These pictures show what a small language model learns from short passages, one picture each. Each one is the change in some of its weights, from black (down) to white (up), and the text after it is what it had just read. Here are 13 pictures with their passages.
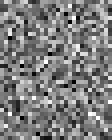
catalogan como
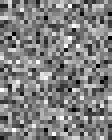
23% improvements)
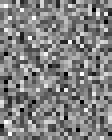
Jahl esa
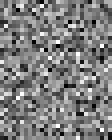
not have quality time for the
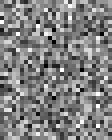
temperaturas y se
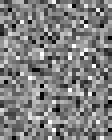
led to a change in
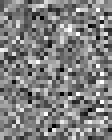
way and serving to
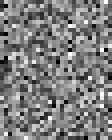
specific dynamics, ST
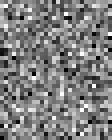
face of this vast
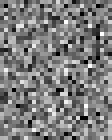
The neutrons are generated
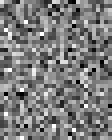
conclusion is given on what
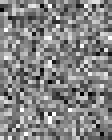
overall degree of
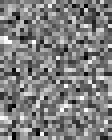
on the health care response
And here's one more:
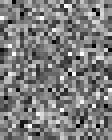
fonda yuz
